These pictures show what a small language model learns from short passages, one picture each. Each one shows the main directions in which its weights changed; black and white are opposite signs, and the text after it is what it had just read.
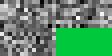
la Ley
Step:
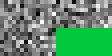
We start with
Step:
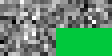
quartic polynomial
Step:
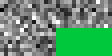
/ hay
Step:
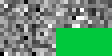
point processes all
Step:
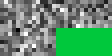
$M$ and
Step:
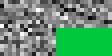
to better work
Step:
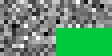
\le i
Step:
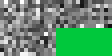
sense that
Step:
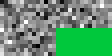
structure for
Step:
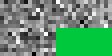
from basic
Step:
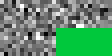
$A \in
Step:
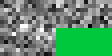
from a finite vector
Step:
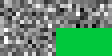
be a fixed
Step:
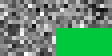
n}$. The data
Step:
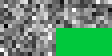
parts corresponding
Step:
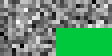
Science and
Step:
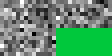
et ses
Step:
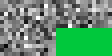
this result was
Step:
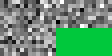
a theorem of
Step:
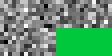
generators of
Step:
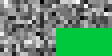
is obtained from
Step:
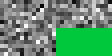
walks or
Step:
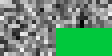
which $w$
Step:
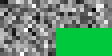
known fact that
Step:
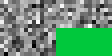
even assume that
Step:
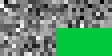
M$, we get
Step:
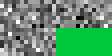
any regularization
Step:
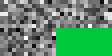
ular bilan
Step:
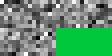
права не
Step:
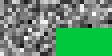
on the choice
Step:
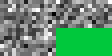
this uniquely
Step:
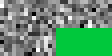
notations used
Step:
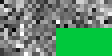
positive functions,
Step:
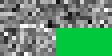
data yang
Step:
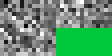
Suppose that
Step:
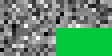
\le c
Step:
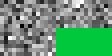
um estudo
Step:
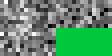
por parte da
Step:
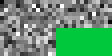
Catedral y
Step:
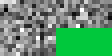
a point, that
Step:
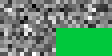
temps de
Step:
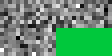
all isomorphic
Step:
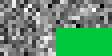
y \in
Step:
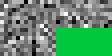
olish va
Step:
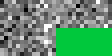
leads to
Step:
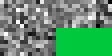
gamble and
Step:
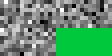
For the graph
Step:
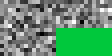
which implies that for
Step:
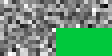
of $x$
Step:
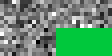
present the
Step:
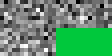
its basic
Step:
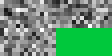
posible ni
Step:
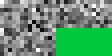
Fix some number
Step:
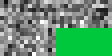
for the model
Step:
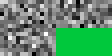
condition case, there
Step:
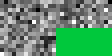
consider their
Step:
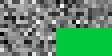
is depicted
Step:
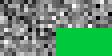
docente e
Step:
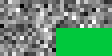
día, en
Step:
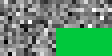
in the field
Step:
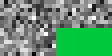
< n$ for
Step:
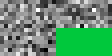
corresponds to the
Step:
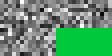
a path
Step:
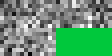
of quiver
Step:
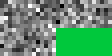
duality on
